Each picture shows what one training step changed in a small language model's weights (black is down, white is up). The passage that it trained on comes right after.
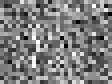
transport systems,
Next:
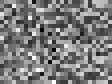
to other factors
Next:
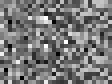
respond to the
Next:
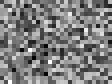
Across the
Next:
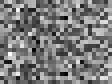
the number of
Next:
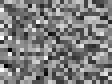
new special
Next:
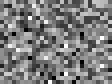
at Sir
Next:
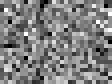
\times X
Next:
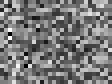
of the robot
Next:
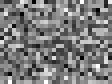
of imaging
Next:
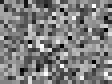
evolution in the
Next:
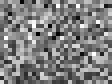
the Versal
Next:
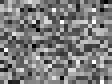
as well the
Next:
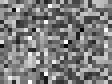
is essential
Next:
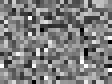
in our novel
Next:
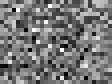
is defined by the
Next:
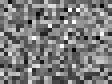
advice and
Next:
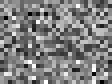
to be properly
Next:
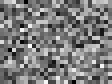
techniques enable
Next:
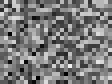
of the most
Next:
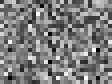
focus on the
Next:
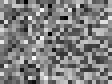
within the ±
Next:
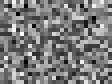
some of these
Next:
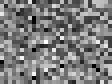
it should be
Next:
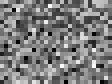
is a common
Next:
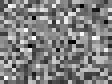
described further in
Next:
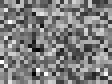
been demonstrated
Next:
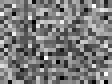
to conventional
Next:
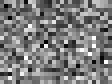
such disorders
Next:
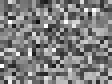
learner. As
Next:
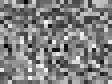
by monitoring
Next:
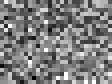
from performance, cost
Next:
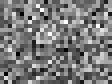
composite was
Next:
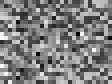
a new dataset
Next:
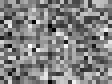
technology, the
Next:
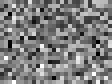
which the sample
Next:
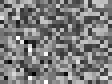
the position of
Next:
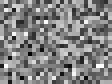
is experimental.
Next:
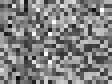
itself to
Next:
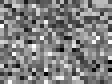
under climate change
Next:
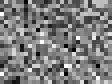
for protected and
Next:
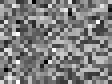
dataset to
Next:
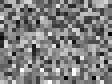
the suitability
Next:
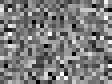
ligand complex
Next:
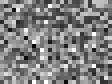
is a process
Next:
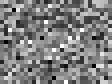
is observed that
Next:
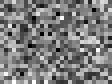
development of a
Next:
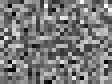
of moderate
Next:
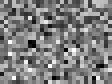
in Central
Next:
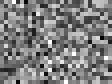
suggests that
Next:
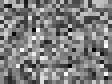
with the nature
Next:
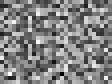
were subjected
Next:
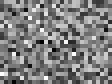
objects and the
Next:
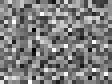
connected to paper
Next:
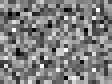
Chemicals and
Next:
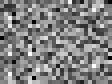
methodological approach may
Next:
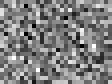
all the problems
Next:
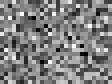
independence as
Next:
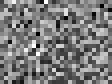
intentions for
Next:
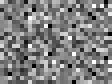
the partially
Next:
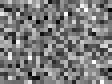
specialists in
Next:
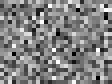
traces of
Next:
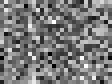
more important.
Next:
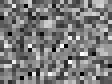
Eight smaller
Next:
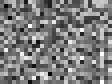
such as the
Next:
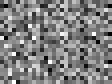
involves no
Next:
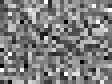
arise for example
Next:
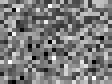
is a computer
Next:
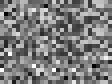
pattern existed ad
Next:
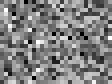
The samples were
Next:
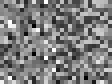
three years,
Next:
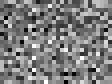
composition may change
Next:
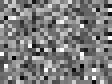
schema but
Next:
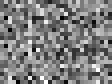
also increases,
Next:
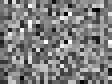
levels are related.
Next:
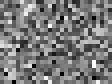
a staple
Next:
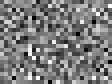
generally good,
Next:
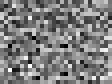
and the learning
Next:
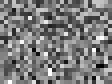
in terms of mean
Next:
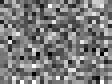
acting as a
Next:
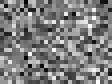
such that $p
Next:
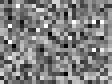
the efficacy
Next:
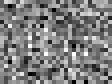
perspective of the
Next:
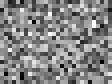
phases before
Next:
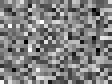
research practices
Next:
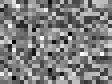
parameters and to
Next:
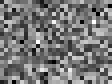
generated during
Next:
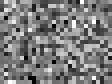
are two types
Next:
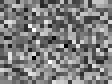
used by researchers
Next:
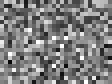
with most patients
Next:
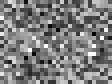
an accuracy of
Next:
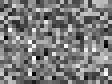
and normal
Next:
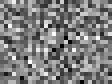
advanced levels.
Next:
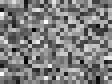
Business and
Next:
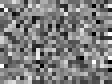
prevents economic
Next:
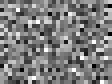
giving proper,
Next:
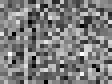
terms Item
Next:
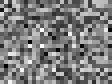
of patterns at
